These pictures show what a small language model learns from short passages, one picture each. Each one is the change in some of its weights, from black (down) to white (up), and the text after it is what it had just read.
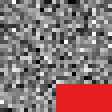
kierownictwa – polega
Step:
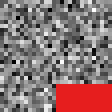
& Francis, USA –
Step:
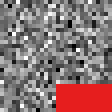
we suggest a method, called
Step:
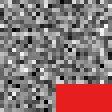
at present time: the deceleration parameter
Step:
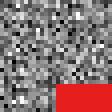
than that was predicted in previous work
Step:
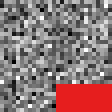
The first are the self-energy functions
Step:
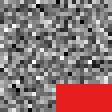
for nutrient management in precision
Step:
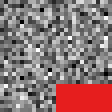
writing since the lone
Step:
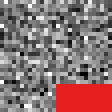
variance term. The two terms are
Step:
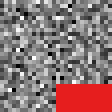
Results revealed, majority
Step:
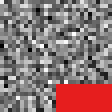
ishlab chiqish,
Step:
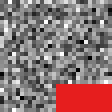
bénéfice soit
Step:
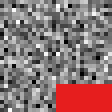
$g_n$ are still finite
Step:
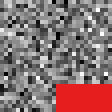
been the case of interdisciplinary
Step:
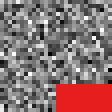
for any systematic source of variation
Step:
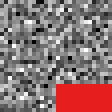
\end{eqnarray} The velocity of the
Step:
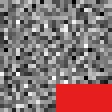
value is also included in Fig.
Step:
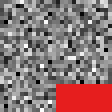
Heart rate and blood pressure
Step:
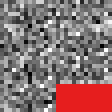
multiples suggestions qui ont
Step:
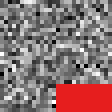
The governing equations have been
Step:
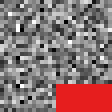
sohalarida keyingi
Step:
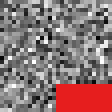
boost economic growth. Friedman
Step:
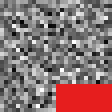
with other constraints, must be satisfied
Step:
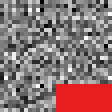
26 pneumology male
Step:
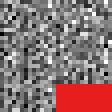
niversitesi Sosyal
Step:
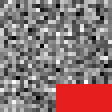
a Ghidului cu privire
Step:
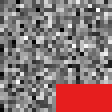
seu também [clikando
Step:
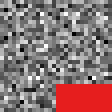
the initial conditions for knowing such an
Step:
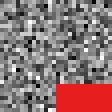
(14)$$ The second equation is derived
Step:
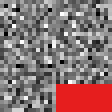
yanada ortadi deb
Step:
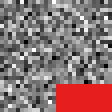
Interpretation Interpret the results
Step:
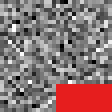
e usuário. A
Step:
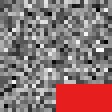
parameter for the calculation of
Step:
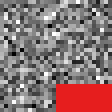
the targets, entire moving fields
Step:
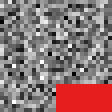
at 0.35s as a result of
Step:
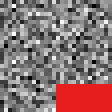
Európai Parlament.
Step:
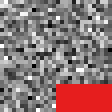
In addition, even though the concept
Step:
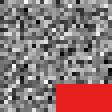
2020) was used as proxy of
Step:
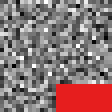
KAM torus represent the
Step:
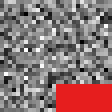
Extraction} Given the
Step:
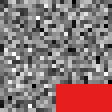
dan barang modal impor,
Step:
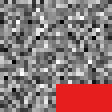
is that life should only cease at
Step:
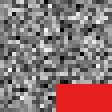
concludes the paper with a
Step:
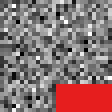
ensino remoto com a
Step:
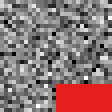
out that the bias in estimating the
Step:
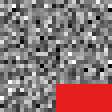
- A. De Rinaldis,
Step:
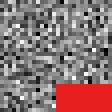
ijtimoiy rollarga
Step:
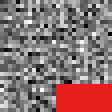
*Экономика и
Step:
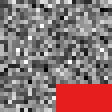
partecipazione è
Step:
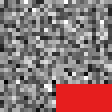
jumllariga kiritgan
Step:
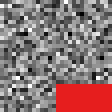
S parameter as a function of the
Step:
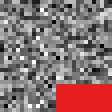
is essential for comprehending
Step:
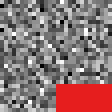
$\vec{n}$-space is
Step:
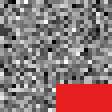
the enactment of the 2020 Job
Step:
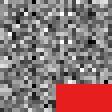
o meio de onde as
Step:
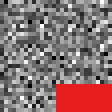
di altro che è
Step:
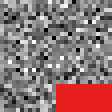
red~(blue) curve shows
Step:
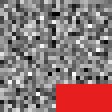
a linkage to the true conditional
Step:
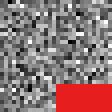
les Propriétés
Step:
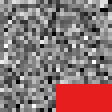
half of an entity's
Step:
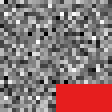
and homogenous chains
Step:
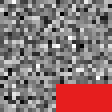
more than 910 TW and
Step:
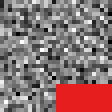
type behavior in the far future of the
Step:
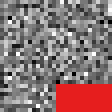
of student. The Merdeka
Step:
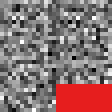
change in topology of the phase diagram
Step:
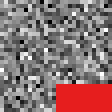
set of complex eigen frequencies $\omega
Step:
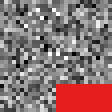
(CV%) GPa Fio
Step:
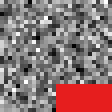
Bidirectional LSTM
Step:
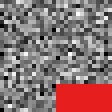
with the MCP inserted and
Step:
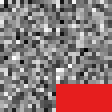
annihilation operators and
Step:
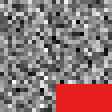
candidate set to ads within
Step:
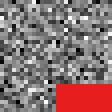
suspensions at relatively high particle
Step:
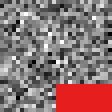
seen by truncating its continued
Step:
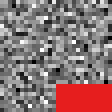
phases in the products of the
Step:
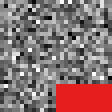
due to myocardial necrosis
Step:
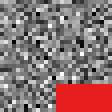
Oosterkamp, W.
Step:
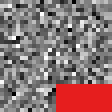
the integrated trajectory (green
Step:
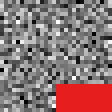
-fadeAmount; }
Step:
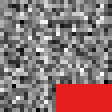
to select from. However, most of
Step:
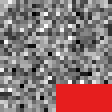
Autores Citações 1
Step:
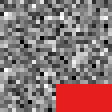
- Exploring digital tools to
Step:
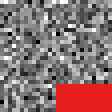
execute the gem5
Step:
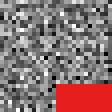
and regression analysis, were employed
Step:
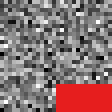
illustrates the number of research
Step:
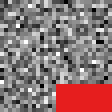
— технологию
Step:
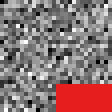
2025, successfully gathered
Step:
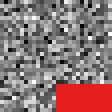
söz konusu binanın
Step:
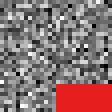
себе. Пока их
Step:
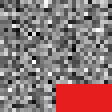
e o que efetivamente
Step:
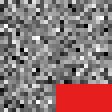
cases: \paragraph{Case
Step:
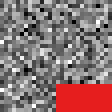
Korea. Her recent work is
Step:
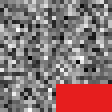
based on customer feedback.
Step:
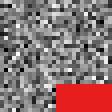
shekemgi tálim
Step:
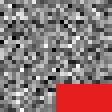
that we will use, in order to
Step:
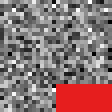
sections, we will numerically investigate
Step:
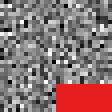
talab yuqori
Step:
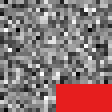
ranking at a fixed shot
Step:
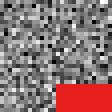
massasi, umumiy o'sish
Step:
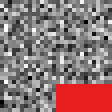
restrictions contrôlées pour
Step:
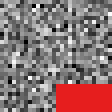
la ressource en eau
